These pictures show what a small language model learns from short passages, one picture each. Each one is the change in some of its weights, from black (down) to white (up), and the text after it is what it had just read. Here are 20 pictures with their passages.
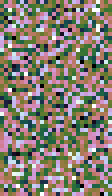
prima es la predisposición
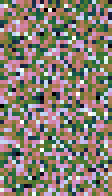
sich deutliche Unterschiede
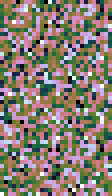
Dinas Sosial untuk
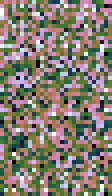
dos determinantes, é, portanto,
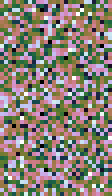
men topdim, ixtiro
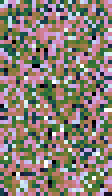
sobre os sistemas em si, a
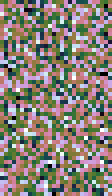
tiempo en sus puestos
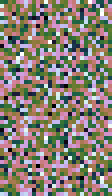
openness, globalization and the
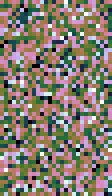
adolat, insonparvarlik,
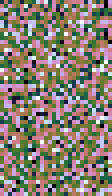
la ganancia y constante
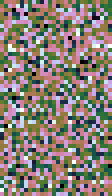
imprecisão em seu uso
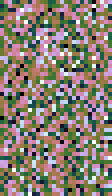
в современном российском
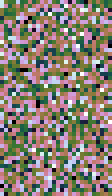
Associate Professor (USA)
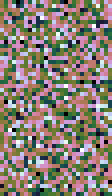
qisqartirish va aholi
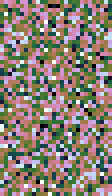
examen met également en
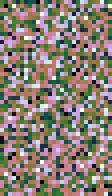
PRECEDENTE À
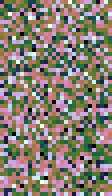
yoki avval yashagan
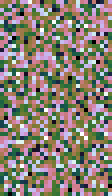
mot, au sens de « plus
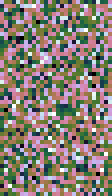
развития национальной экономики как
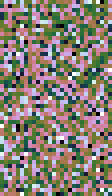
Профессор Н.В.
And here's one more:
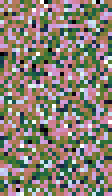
inu pohvalena↑
